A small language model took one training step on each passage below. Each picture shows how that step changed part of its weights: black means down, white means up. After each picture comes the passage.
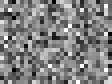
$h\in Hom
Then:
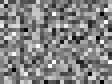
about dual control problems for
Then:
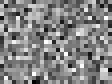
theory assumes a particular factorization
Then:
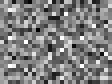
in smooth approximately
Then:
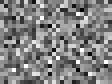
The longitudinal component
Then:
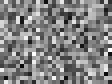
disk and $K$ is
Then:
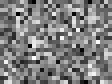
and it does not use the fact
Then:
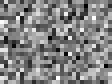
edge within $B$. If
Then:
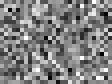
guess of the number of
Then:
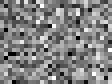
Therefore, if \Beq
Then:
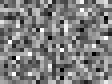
from simultaneous fit
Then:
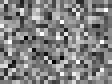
this simulation which is based on the
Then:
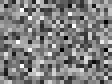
FFs and somewhat
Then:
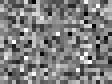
where the two stars were produced
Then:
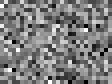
engineering background
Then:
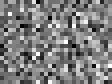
follows directly from this lemma,
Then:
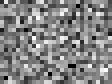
adjusted to fit the
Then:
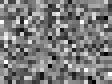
natural transformation $\nu
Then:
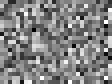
that it is significant.
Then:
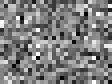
suffices to observe that every
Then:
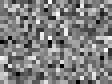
in the case $q>2$.
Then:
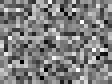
are the BB coefficients
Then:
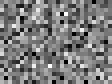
these results are comparable with the
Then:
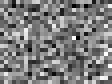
0 . \end{aligned}
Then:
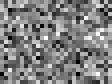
could negatively impact
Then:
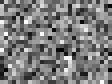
lattices $\alpha\colon
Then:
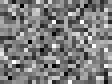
the user to move
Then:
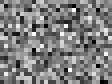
analysis will be presented in
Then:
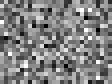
now that a bottom level
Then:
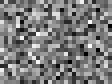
on any choice and it can be
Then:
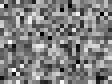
consistent with the experimental
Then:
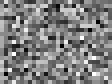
orbits close to a
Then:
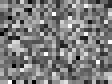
and networks. The framework
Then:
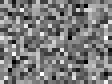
i.e. the SHG
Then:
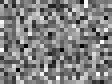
lead, resulting in a narrow
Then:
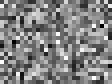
connected graph of order
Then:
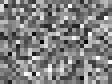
9 are devoted to the
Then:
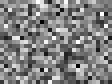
\mathbf{u}$ stands for
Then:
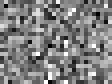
reflections about the
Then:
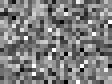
$g$ and $h$ are
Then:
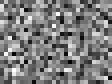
centrally within different
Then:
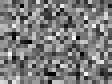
the days are categorized
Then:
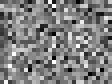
of Cr atoms. The
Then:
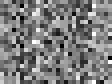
the possibility of a small
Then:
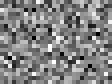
equation (\ref{dIB =
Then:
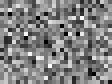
\title{A Dynamical
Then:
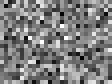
From the definition of
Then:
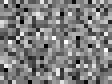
unify the concepts of
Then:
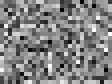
\Z \times L_2
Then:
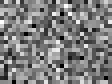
localement des résolutions
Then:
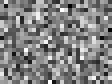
possible explanations for this
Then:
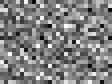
The resulting model also had
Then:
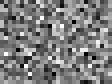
The crucial role
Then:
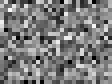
a qualitatively similar
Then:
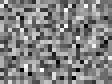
experiments, the quantity that
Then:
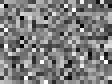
studying categories which are
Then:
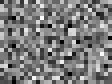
The $\Sigma_{\rm S}$ and
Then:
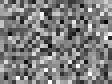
BCGs in this sample
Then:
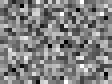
the fitting process ($\Delta
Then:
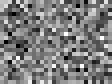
the groupoid structure on
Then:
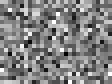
the proof is complete.
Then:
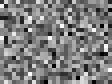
final fitness and fast
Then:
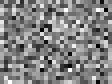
If the design plan itself
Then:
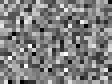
function $\Gamma(x)$, the
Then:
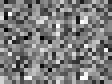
deal with the low frequency
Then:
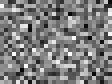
Ag and Pd.
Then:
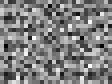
by a photon and corresponding
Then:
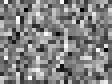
properties for large $r$.
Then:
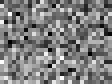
% enable hyper links
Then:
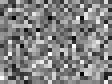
(or appropriately
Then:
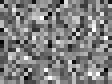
remaining of this paper is
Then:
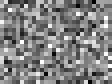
a well defined normal derivative.
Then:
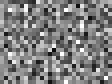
a pure DW phase,
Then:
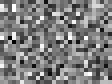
Mean time to resolution |
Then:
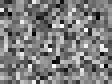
& \\ Telecom
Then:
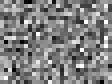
incorporate a closer
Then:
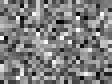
the same as for $n$ and
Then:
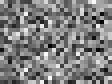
\text{ } \langle
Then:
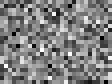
redshift region in
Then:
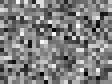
We also observe that there are
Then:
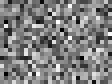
ideal pulses to
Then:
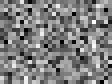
and calculated cross sections of
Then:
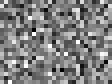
have provided a formula for the
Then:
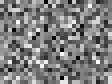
= G$.) The reason
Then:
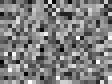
of $b$. The boundary between the
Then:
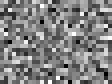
$$D^\beta \left(
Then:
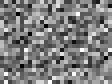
there exist polynomials
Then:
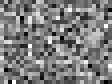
increased as $N$
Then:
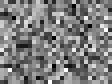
$u(n)$ for all
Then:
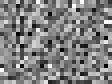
time, the time dependence is
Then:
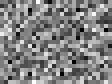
\sigma _{I}$, or a
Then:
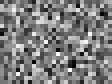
as the difference of the
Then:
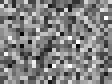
sections), the algorithm finds the
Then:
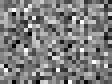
and $v$ satisfies \[
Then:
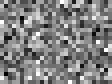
signals like soil moisture
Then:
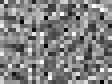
homogeneous geometry and
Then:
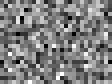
energy $e_{nb}$, shown
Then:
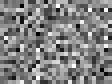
the PSA model was
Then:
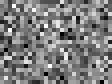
quantities of virus
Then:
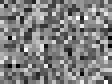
topological insulator
